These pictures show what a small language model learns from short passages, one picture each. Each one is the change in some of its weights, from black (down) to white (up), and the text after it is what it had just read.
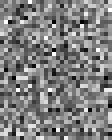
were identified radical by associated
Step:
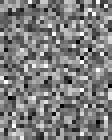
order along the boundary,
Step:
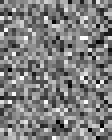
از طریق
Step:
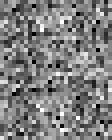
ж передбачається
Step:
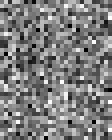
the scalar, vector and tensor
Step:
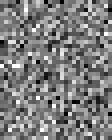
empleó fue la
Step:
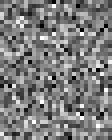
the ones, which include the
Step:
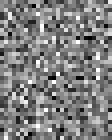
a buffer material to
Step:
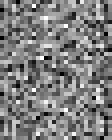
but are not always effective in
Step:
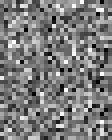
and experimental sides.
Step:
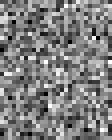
примену овог
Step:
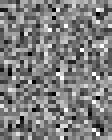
obtain almost continuous light curves of
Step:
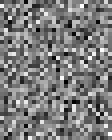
(OMD), la
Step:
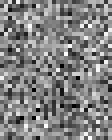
балки ўзи ҳам
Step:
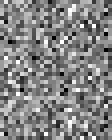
que les individus de
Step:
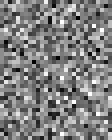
sobre la construcción de una
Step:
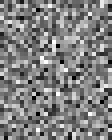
términos con sus
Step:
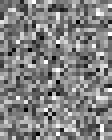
не пользовался
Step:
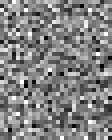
saroyiga bir
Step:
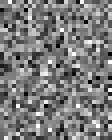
are important to combine with
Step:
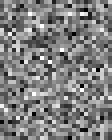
do setor, com
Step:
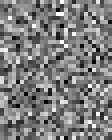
orderings. Points correspond
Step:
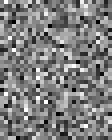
handle unexpected
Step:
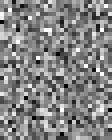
Início dos anos
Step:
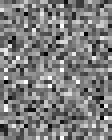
filling. In
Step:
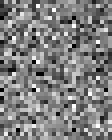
relations are concerning
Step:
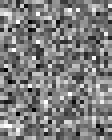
better adapt to the
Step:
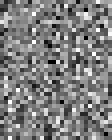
que quedase rastro
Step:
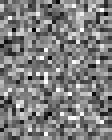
assurance methods we would
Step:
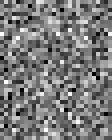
of walkers is
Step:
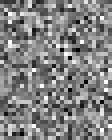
edificado e limita
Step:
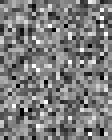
Gaussian model, making the
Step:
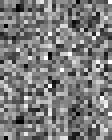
Consider now two finite
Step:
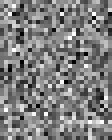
of lifting the
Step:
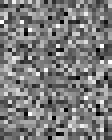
en die men tracht te
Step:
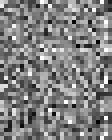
study shows how the concept
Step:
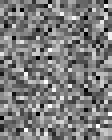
B \neq B \times
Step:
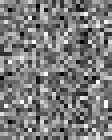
However, recent much more
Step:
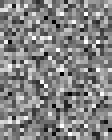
Fajões, falece
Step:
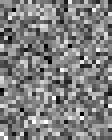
al empleo, el
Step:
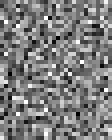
Goldman, Phys.
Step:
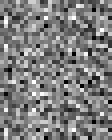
ve Özel, Ö.
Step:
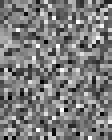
of direction. Simulations of
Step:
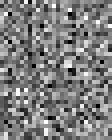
encountered, and
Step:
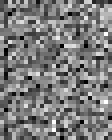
equation \begin{equation}
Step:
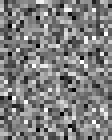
Cabanac, \&
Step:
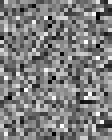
sum rule is required only
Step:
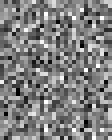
line). The right panels
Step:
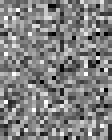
gerekli güvenlik
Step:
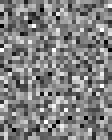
и отделов систем.
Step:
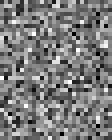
as the leading second-order
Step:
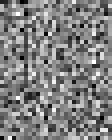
ўтадиган суд
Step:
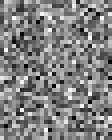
originally measure the capabilities
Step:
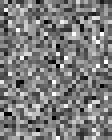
situațiilor și
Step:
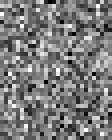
for the exponent which
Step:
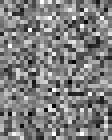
for reducing the amount of
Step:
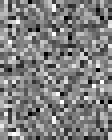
almost independent of the Si
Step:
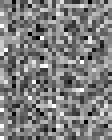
author = {Duan,
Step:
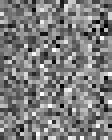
education. Materials and
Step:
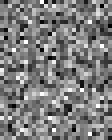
Algorithm 3, which is
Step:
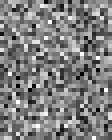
their proximity to periodic
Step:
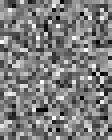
suporte; -
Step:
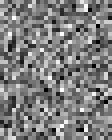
sufficient temperature for helium
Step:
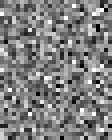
basis for the odds errors
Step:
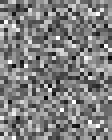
maqsadlarda bir qator
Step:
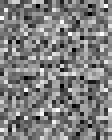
се провлачити
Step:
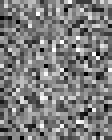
Université Hassan
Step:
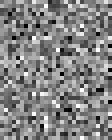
identificación de procesos,
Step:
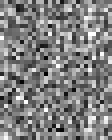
Mengkun Liu and
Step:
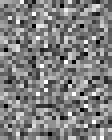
and for a concrete
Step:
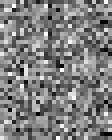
haqida aytib oʻtilgan.
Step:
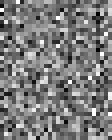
Abdul Mannan
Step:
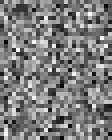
carrier gas. For
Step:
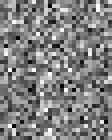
and decrement factors for different
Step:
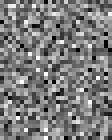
is considered implicitly.
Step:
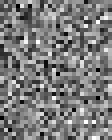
telltale dark matter
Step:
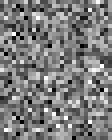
F^*$ holds
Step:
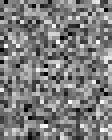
random R-C networks that
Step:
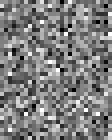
on convolutional and
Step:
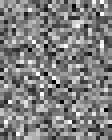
as travessuras
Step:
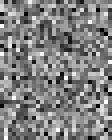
яшаб ижод
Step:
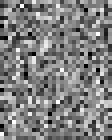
practice to have long detailed
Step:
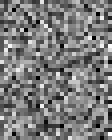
комплексы позволяют
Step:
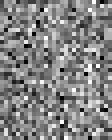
Ундан келиб
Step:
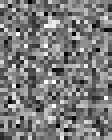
is a function of the particle
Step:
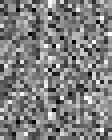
profiles are represented by solid
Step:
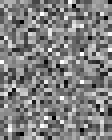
algumas relações
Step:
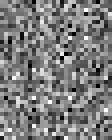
of temperature for the hard and
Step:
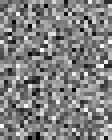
numerical simulations indicates that the
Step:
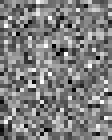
LAP to look for
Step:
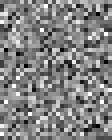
отношении которых
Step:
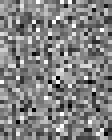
приграничные и
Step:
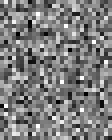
the quantum number $\lambda$
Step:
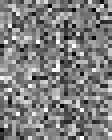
Thomas WALSH
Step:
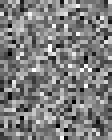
be written in terms of
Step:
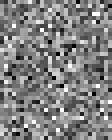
time scales, excluding
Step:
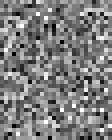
primary BH can strongly
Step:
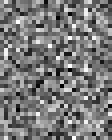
state relative to the engine
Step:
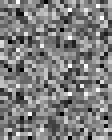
calculated fully analytically, which
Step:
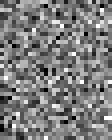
WIMPs. In
